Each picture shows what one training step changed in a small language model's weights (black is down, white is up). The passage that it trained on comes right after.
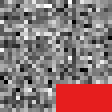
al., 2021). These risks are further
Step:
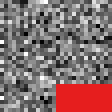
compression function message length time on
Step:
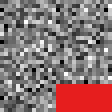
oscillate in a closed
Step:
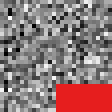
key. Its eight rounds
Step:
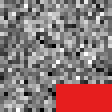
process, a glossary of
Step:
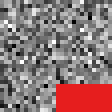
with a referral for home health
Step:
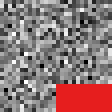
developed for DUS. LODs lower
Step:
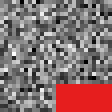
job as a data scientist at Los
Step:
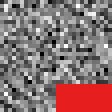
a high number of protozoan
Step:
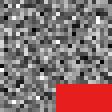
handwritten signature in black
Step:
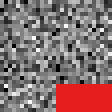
diversify their sources. On the
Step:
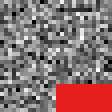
60-61°; there being no
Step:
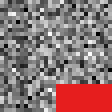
identification and a stepwise management approach,
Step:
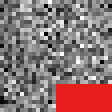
being the sole delegate of
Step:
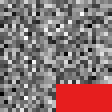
for institutional climate scale (ICS)
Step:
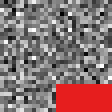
the lower fertility rate and
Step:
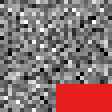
behind that mixed political
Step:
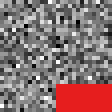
the blue line of the net surface
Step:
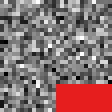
- UWA ‘Uncorrelated
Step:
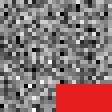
of photogrammetry and
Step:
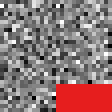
University of Oslo, the
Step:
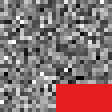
Laplace inversion of this
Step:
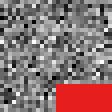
of this study can be explored as a
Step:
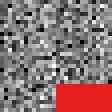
attitudes towards using the internet and technology
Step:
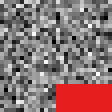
in multi-disciplinary research, more
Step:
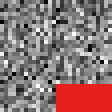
will also try to show the role of
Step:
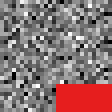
Disk harrow 0.1
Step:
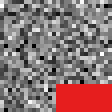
and AF, the bonds between
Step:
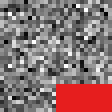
conditions and 8.4-fold under
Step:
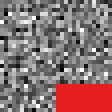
image processing," *Tropical Plant
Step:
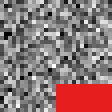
coordination mechanisms and models. The usual
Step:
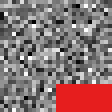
– SD11 First send of
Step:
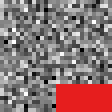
Abstract—This study has the objective of
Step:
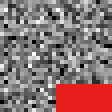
process of deliquescence and the
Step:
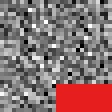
CoV2ID database ranks
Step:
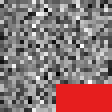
use of pz protection. 4.4
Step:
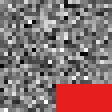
for the Study of Human Evolution
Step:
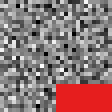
Alexandrova A.
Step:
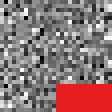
includes frequency, percentage, mean and standard
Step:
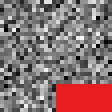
Good Athina 0: 39
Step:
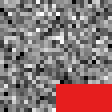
experimental structure culminating in the
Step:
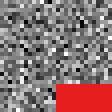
is a 'must' environment to achieve
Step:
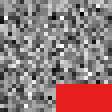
are generally used to transfer the data among these
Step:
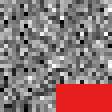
: The following materials are used in our study
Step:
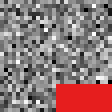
Data Pitch offers a wide range
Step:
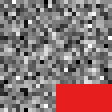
Science requires an integrated and systemic approach
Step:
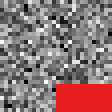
and the particle filter takes in
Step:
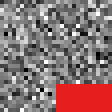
sucked in kerosene or
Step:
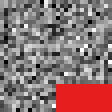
prioritise 3. What our
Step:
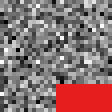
and structured training programs that hinders
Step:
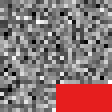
spirituality decreases the conditions
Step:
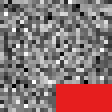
suppliers of equipment,
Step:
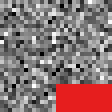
used by hypertolerant species
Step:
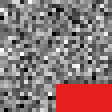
from red grapes where the
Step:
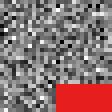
school. To get the students'
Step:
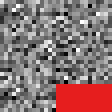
to these concepts at an earlier
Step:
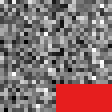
the integration of individuals into their diverse
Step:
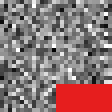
to other programme participants & EC:
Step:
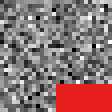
leaves and then the L-ascorbic
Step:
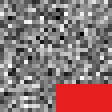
excellent temporal resolution,
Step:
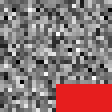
terms of recruiting,
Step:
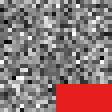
by different subjects, in fact, this
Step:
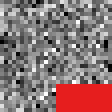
more. When choosing a
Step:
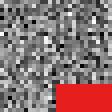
of these is your case, as I
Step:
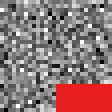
ischemic strokes -
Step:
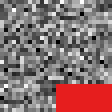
Cawthorpe, D.
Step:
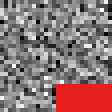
operations among the other nodes available in the
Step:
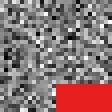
country, the Act only focuses on
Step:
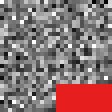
puede organizarse en
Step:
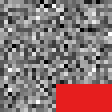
seen some noteworthy developments occur
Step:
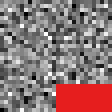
critically analyzed and evaluated related to the application
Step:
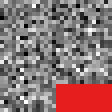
of measurement, which is able to model the
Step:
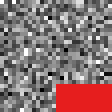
In this context, it is necessary to take
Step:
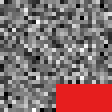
the simple dichotomy of
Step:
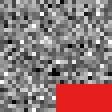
85.3% of the patients were
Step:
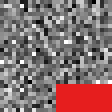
Precautions, Interactions,
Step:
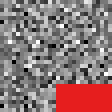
has also supported local scientific and
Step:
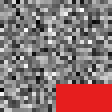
Source Of The Poetic
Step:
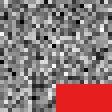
lead time and they are nor
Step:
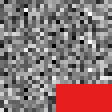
has long developed as one of the important points
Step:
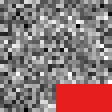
in this paper. The authors declare
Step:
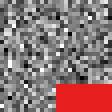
positions of the points were applied in
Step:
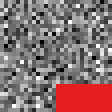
unique aspects of the ethnocultural
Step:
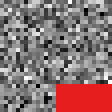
- f) Individual performance indicators available.
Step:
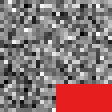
between the Moroccan forces
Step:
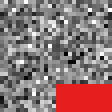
for scoring such response. Two sets
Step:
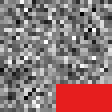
presented in Fig. 4 (right), where
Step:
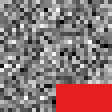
The 40 organizations represented in the survey
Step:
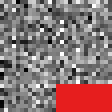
off the stove, repeatedly
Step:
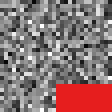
the compilation phase. 5.
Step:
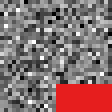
of complex between Cr^{VI}
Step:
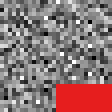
is the first step to support the standardization
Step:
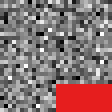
authority or responsibility of each employee
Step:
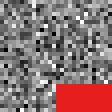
need. The parent therefore is required to
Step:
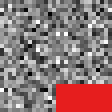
use of national guidelines for case management,
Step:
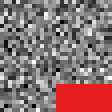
healthy subject, wherein no
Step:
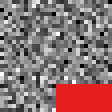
cell, α is a constant term,
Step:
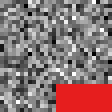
node N and a cluster identity
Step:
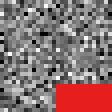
explain the numerical theory of the
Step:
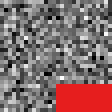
nuclear export of viral RNA
